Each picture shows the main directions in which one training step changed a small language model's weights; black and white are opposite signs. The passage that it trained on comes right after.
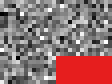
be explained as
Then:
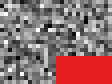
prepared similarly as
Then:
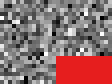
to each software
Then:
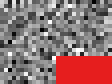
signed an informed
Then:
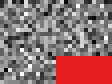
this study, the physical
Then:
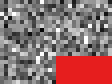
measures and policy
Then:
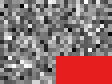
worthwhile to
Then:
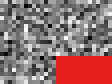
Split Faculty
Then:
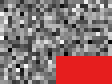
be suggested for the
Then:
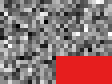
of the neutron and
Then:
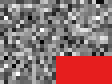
measured (black)
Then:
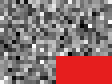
and voting...
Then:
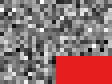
scattered light,
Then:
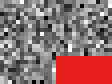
not random. The
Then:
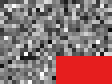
at the target
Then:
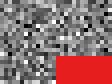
function: \be Z=
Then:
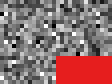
(b) Change of
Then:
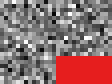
stress and weight in
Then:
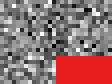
or former police
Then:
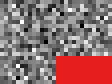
applied to all the
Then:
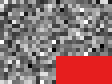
their learning engagement through
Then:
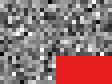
has been attributed
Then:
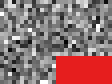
more coherence with
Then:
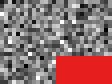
our analysis becomes
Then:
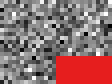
be parsed, we
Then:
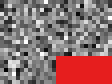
between two speakers
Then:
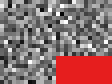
it is well known the
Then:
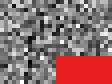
and could be used for
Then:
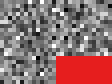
functions was taken to be
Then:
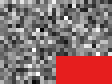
compressed version,
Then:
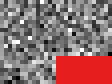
feature requests are
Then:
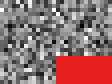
spectrally localized,
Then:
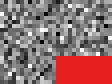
local bylaws
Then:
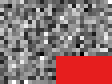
resonance via the
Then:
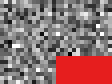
medium between them. We
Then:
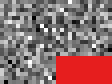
memory prosthetics
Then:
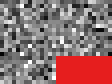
& blend & &
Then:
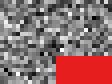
is not exactly
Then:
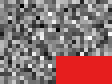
used the geometries
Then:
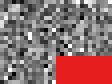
study recommends
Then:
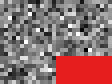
progressing all-over
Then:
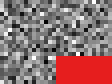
of Naples,
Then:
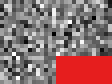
14 low risk
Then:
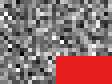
but small values of the
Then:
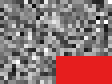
195 Integration
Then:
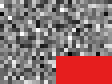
that have available
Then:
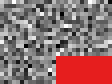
a vacuum
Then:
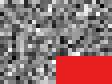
the algorithm described
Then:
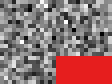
fail to match the
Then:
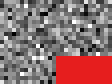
in quantum theory observables do
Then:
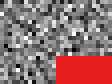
the mechanical properties of the
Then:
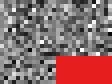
dominating species.
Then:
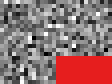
plasma current flow within
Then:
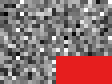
not be written as
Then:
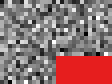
the general coordinates,
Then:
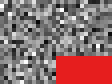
about this study is that
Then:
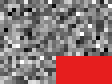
enhanced using
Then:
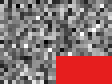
Udaipur City
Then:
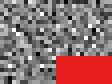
stage of production in
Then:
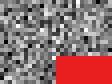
structure $\str{A}$
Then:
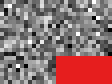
than expected from the
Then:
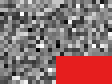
be assessed using
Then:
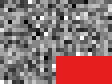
The inset is a
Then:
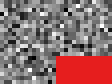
of various amounts,
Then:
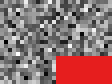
of concern to both
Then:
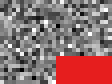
obtain feedback,
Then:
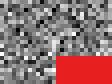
abnormal accumulation
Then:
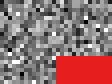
results, that at low
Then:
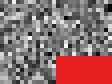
is present among the
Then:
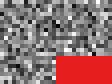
the first stage of the
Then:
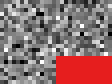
and culture.
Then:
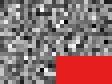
dashed line is data
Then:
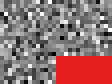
equation of motion for
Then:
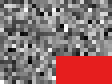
run the IOC
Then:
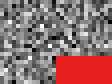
reporting its true
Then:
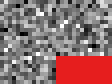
language, or
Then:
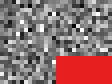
and stakeholder
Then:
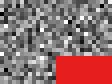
field B_P in the
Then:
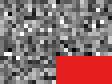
weights are scaled
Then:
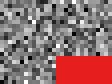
high accuracy while
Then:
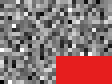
told over and over that
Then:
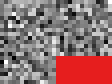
(Obi and
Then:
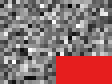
aged 15 or over
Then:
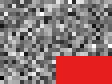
and will send a
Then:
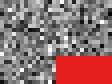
serviced into every
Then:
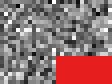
binary linear and
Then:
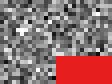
and bin the data
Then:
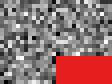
in elevation from the
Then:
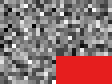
K and reaches very
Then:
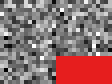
the $\mu$'s
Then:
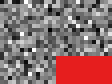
theorem, the
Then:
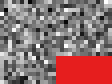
in physical contact during
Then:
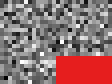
good society
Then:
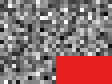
significant burden on
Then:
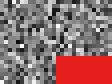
compare two images.
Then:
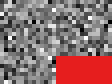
$\Sigma$. This
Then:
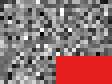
(TR), which was
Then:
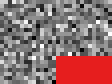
authors adapt
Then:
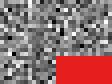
conducted in the absence
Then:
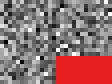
Chemically it is
